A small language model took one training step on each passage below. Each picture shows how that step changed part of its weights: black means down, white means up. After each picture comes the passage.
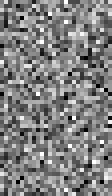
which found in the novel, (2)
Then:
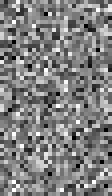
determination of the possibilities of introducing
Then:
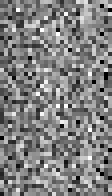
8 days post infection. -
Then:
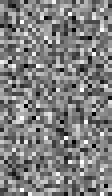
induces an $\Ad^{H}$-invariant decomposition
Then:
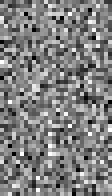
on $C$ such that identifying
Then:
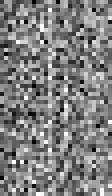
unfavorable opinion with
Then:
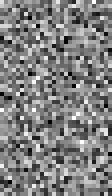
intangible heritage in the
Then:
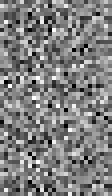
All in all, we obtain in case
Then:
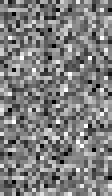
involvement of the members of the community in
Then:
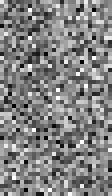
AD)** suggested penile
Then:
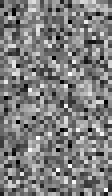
small-scale air-sea interaction,"
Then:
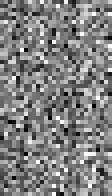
India 23 9.17 Conducting
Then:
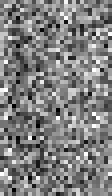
Coxeter class of $S'$} as
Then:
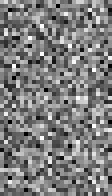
– harakatni amalga
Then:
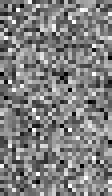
any time interval $(s,t)$. A
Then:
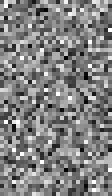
as the employee who is leaving.
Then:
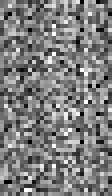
B. Jawerth, R.
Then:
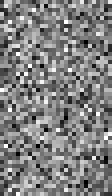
while set $Y \in \Omega$
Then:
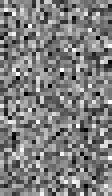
seeks to explain the empirical fact picture
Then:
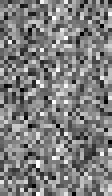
systems biology-related technologies. The large
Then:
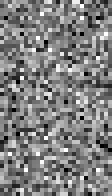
identity is true. This latter check can be
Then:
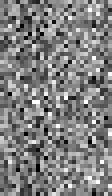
D70 (Trumpf). A
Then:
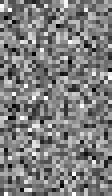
of $H$ is modular, where
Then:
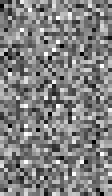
Moreover, the outcomes of the projects are
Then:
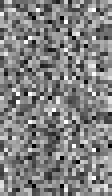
normal saline. Post-injection,
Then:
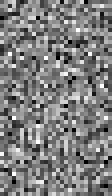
respectively. We can assume $m \geq
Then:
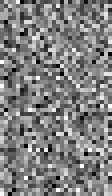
failure of heating, electronic equipment
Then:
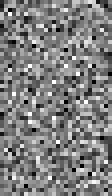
respectively. **Table Ia**.
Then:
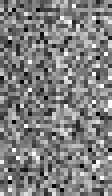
in the desingularization process. The
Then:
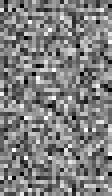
filling approaching 80%, and a
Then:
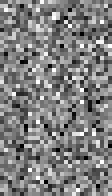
particular fluid model can be exploited in a
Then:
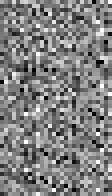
but not yet explored." They present several
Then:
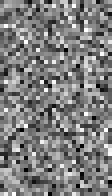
Lj.E, conducted data
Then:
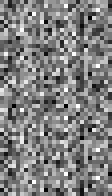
exchange, exchange, or transfer of
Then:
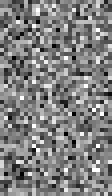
a graded Brauer group. This may be
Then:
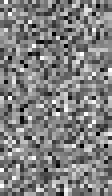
traction. The iliopsoas
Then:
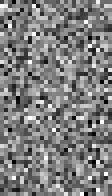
group $G\subset {\rm
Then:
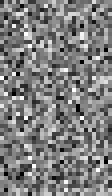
has presented a high accuracy level for this
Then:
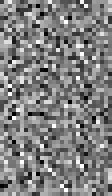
= \lap T \end{equation}
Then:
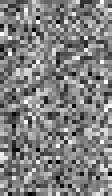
$Y \subset X$ be a smooth
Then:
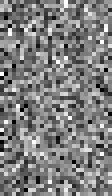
of patterns applied. Secondly,
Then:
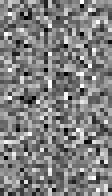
Itenberg, Viatcheslav
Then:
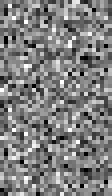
$2r-2$ factors
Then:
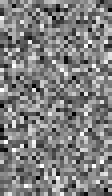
$L^\infty$ Rayleigh
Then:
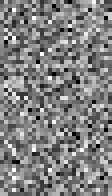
instrument was determined using Cronbach
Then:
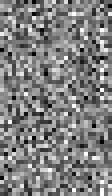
from schools and law courts of
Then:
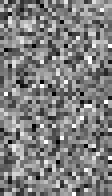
the last decades, animal
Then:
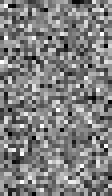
$G$ that is larger than
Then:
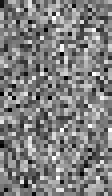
transfer assessments; 2. Clarity
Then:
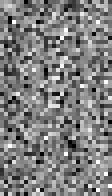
of systemic inflammation in reproductive
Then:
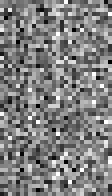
and staffing process scheme Figure 2
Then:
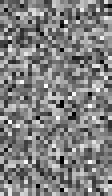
the initial value such that the system
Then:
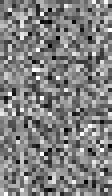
to obtain Erasmus + funding and
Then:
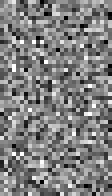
would cease to work in certain cases
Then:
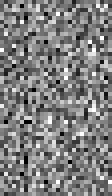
equivalence relations: two divisors
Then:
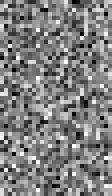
that neither of the trade variables
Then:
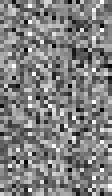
shipping hazardous materials,
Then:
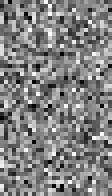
impairments such as stroke and
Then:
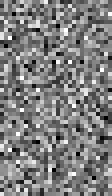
of the FCT (second approaches.
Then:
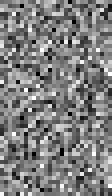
now wish to show the vertical periodicity
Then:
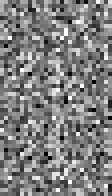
of Figure 1. Figure 1 The system model
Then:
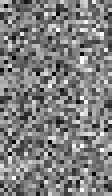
BH acetate 2a in the
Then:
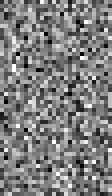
composites, supervised classification.
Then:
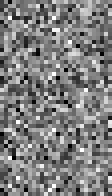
social context. The social context impacts
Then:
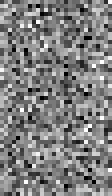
= I\cap J$. Let
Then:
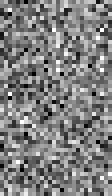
in the inclusion process. However, the
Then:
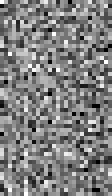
especially when the number of evaluations available is
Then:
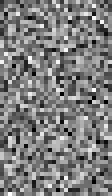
years. The minimum age was 21 years and
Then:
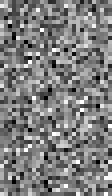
5: Association between level of anxiety
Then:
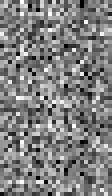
For an unoriented knot, we
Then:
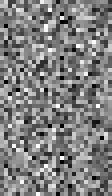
typhoid (diagnosis confirmed
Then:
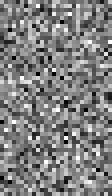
production in Türkiye and the
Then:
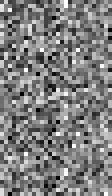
of the asymptotics of the length of the
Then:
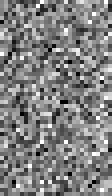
coordination as major drivers of learning
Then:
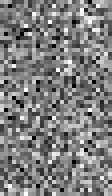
a form where the summation over
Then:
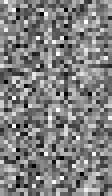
whom I know are Sardinian
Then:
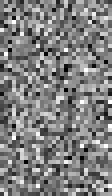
their function in promoting trade and
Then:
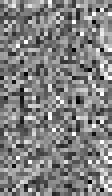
{\it Probability Surveys}
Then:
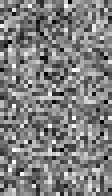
the current state of the construction with frequent
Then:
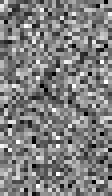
meaning behind the condition of radial
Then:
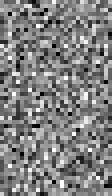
draws horizontal lines \putrule from 0
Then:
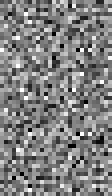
Drinking water, Agricultural,
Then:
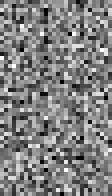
that time and of course more ¹
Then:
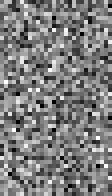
variables and hence, for a more successful
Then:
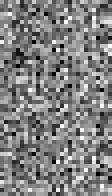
a positive Liebermann-Burchard
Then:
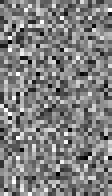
the first: \begin{cor}
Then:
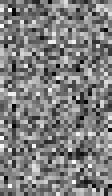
and the fact that functions $F$ of
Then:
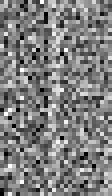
(CSP) system testing and solar
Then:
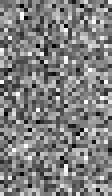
of the explanation E after accepting
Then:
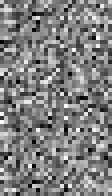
on note $\vartheta_q : A
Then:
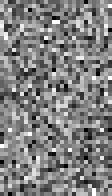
Now the equality of $T_1$
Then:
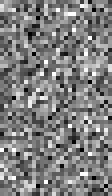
formation by the CTD is governed
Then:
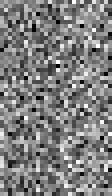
by episodes of vomiting
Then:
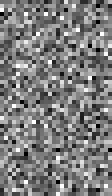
be reproduced by the typing simulation.
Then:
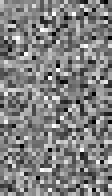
executed on distant servers and only
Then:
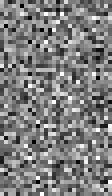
Depending on the context for the detection
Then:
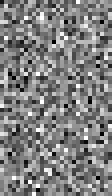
contained in Leaf~$\beta_1$.
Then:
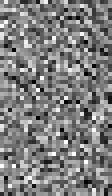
an isocone and $\pi$ is
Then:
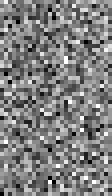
of Bi₂O₃ can increase
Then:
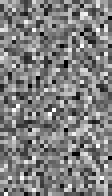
Y. 2019 Photoacclimation
